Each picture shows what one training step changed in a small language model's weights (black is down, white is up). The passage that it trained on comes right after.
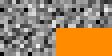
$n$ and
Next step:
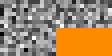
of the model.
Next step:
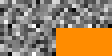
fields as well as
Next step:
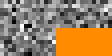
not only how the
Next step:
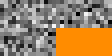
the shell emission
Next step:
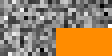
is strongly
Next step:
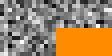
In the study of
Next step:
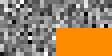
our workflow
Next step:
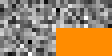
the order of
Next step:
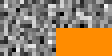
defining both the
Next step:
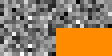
radius of the
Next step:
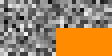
and charmed
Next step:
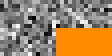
obtains a result
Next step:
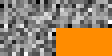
data. We
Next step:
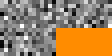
where a clear
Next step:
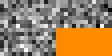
therefore, a
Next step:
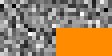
all the channels
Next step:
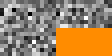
time step of
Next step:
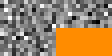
With these functions
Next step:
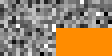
the sound wave
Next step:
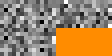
into different groups
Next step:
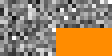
with this theory
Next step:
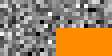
other hand,
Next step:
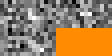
ESA and a
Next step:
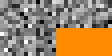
optically derived
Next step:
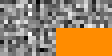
- combined with
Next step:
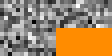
have to be
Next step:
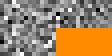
given here is based
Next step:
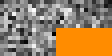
to 0. In
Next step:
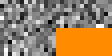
The focus
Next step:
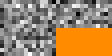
remain at
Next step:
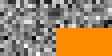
shock transition that
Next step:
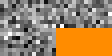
the good
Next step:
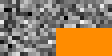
near ideal
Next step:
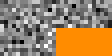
k wavevector
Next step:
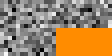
be extended
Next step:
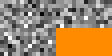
of maximally
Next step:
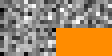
over momentum.
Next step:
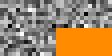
order to be
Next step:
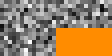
$\Delta$. To
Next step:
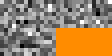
t$ as a
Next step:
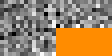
probing the
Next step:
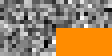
moment of the
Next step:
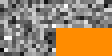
the area
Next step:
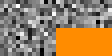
different impurity
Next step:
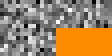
estimate and the
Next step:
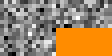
can receive
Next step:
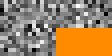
construction from
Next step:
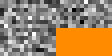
of temperatures and
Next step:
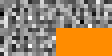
of using a
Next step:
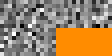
modulation waveform
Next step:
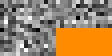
a much
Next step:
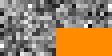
value at P1
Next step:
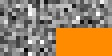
with itself and
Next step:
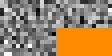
using the method of
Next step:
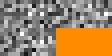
electron beam and
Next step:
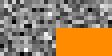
not use a higher
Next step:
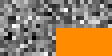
Note that
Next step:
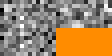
obtained from ground
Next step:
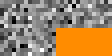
of Six
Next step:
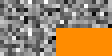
\cdots &
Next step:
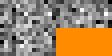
spectrum over a
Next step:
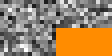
lead to a
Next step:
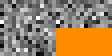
an expansion
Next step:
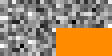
IFU is
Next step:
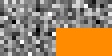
consistent with the
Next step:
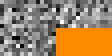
distributions of
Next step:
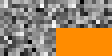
there will be
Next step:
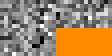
pointing out
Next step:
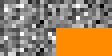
determined from
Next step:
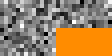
when considering
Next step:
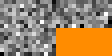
target compact
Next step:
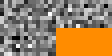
identification of
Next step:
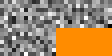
is, of
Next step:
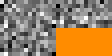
a search.
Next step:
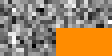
we may follow
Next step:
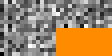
coset construction
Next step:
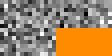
this stronger
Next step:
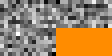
the sampled signal
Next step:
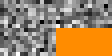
and the comparison
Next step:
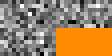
carried out
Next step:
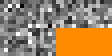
the circle with
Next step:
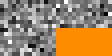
the larger values of
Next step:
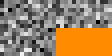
and larger fluxes
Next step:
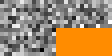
that, for
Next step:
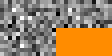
derivative here,
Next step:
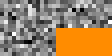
with $\phi
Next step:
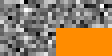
mechanical properties at
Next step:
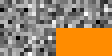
$x$ and
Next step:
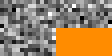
sectors in
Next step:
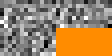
structure of the
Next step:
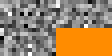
same order of
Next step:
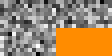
the analysis of quantum
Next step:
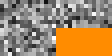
the asymmetric
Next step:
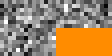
a few times
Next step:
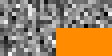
with jet
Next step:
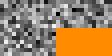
the change of
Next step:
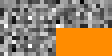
of the proposed
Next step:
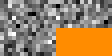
The inversion
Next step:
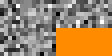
layer which is
